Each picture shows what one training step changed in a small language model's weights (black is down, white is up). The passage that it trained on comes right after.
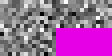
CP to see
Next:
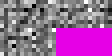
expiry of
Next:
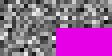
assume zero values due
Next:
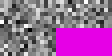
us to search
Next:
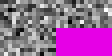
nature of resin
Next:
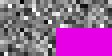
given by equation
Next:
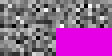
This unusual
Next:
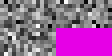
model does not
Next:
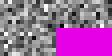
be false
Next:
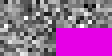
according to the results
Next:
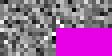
order to validate
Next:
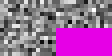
time). The measurement
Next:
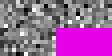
same formulation.
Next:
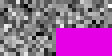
indicated that the
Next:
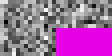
$ in this
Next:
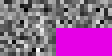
mass ejection
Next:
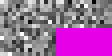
and far from
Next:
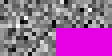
add significant complexity
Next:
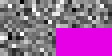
given in terms of
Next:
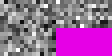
composition of the
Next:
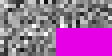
of extensive
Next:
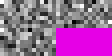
to maintain optimal
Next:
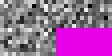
cards which
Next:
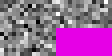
To see this,
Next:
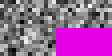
AI statement The
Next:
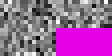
thematically and
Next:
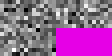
channel burst
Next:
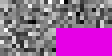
as well as social
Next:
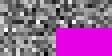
a 25% sample
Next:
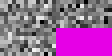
or 6 nonlinear
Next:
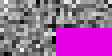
more accurate
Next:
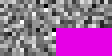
the walks
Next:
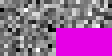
have different sample
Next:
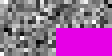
for the MB
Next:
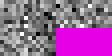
compared to the
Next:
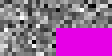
parameter are similar within
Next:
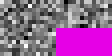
perda de
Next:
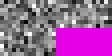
function of a
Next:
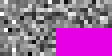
financial, environmental,
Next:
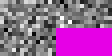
the kernel
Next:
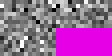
how to investigate
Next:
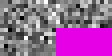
a corpus
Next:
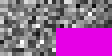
the experiment will be
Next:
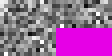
in eq.\
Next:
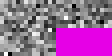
the lines of
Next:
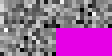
a significant positive effect
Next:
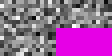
them is the lack
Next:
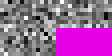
year. This is
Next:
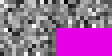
of the three regression
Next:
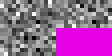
systems that are
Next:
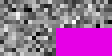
direction of the
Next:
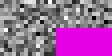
Park, the
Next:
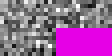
the product from
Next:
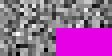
In the physics
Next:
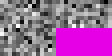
were made on samples
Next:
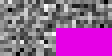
be soft showed
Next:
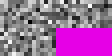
and malt
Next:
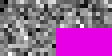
Questions The
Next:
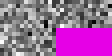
2. However,
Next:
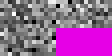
well as to
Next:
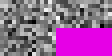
as complex a
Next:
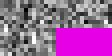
momentum and at least
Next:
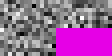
research has been carried
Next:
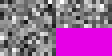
school and in risk
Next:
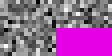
directly sensed signal
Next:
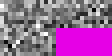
a healthy and
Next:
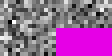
infer that
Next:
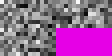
has employed
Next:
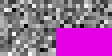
For many years,
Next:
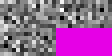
which constitutes
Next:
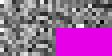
to consider the
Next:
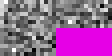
in reverse,
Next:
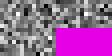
temperature. A
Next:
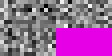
frequency. For quantum
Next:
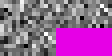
fees. In
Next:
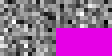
test statistic follows
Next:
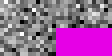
significant decrease in the
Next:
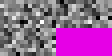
adaptivity without
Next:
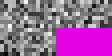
the classroom
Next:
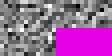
Small but
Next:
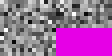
and 12 months
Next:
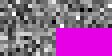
well known that physical
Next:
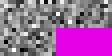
of significance,
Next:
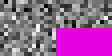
oscillation regime the
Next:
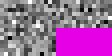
morphology of
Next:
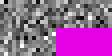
concludes that the
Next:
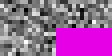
five to nine
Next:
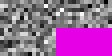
people / oh
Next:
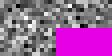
hem de
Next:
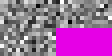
the squared
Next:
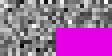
of language, and
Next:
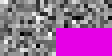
for HH
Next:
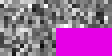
farmers from
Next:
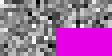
on different groups of
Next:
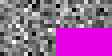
were utilized to
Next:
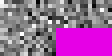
on the task at
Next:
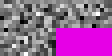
role. Studies
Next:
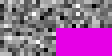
adjust the
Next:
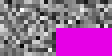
Mean and
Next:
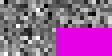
point {\bf
